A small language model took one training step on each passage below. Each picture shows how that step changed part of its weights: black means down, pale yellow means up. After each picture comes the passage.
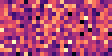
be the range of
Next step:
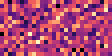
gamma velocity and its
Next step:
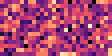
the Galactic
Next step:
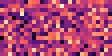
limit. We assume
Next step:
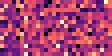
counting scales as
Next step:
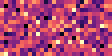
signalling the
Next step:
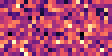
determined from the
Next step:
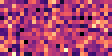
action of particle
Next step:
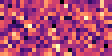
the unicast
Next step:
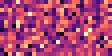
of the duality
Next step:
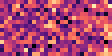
resources for
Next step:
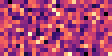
is spreading and
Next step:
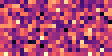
by the Fourier
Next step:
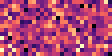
the difference of
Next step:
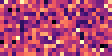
differ due to the
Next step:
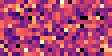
between parts on
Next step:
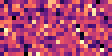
dependence on the
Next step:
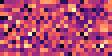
relate the size of
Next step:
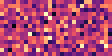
members of the
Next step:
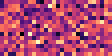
spin vector and the
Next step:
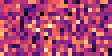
$\Lambda \rightarrow
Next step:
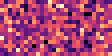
of Fourier
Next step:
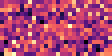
Specific predicted
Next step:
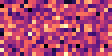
well as by the fact
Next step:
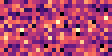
available for
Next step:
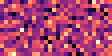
tweets from
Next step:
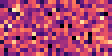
instability. We
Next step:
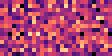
and definitions of
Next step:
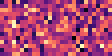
also responsible for
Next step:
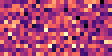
electron population
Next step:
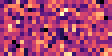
may result in partial
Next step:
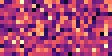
ensures that
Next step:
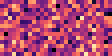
the small amplitude
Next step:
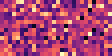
universality class
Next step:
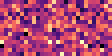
an increase of the
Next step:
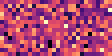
applied describing
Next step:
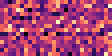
would denote the
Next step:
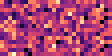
wind speed
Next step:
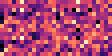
Phys. Rev.
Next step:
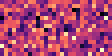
This feature is what
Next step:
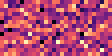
indicated by the
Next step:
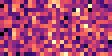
and spatial
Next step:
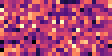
Bob and Alice
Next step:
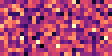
near unity, and
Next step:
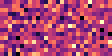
represented as a
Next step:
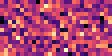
joining the network
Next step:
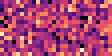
on Jazz
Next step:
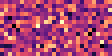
planned to be
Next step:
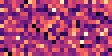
fits than the observed
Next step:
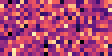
appearance of field
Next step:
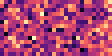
the layered code
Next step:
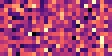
can be considered as
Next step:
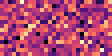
parallel with the
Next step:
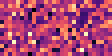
superconducting sample
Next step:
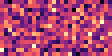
is concentrated
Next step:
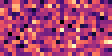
involving a large
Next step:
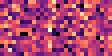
the area of the
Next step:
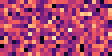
with a good
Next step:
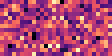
the element of the
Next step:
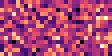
melting field
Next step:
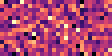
modes. The
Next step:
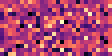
The first order correction
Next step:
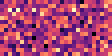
unperturbed distribution
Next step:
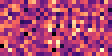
the linearity of the
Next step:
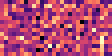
be expected to be
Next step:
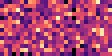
that is required to
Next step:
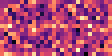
as the question
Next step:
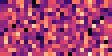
installed on
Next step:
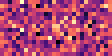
spectral weight at
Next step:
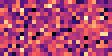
behavior, and within
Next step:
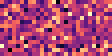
the order is changed
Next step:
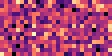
and Systems,
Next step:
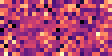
external controls
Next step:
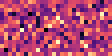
The power in the
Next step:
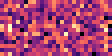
as generalization of the
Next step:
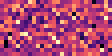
data structures of the
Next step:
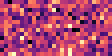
is characterized by
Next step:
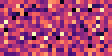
density. We have
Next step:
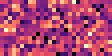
the smallest
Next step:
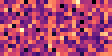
investigation of
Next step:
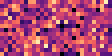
the presence of
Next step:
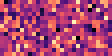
ensure a
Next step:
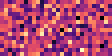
beams to
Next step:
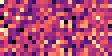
\alpha \beta}
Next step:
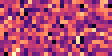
response of the flux
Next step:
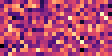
can express the
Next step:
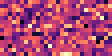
each boundary point by using
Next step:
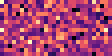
orbits of our
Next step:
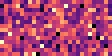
are of the form
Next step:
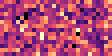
the forms:
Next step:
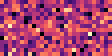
analyzed here.
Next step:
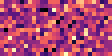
critical curve
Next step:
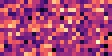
from $\vert
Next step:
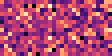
linewidth of the
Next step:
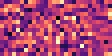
that a modification
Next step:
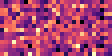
restored at
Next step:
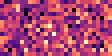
$\gamma$ is
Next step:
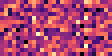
to reconstruct
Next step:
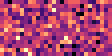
is shown in Fig.
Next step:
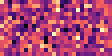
gap vanishes
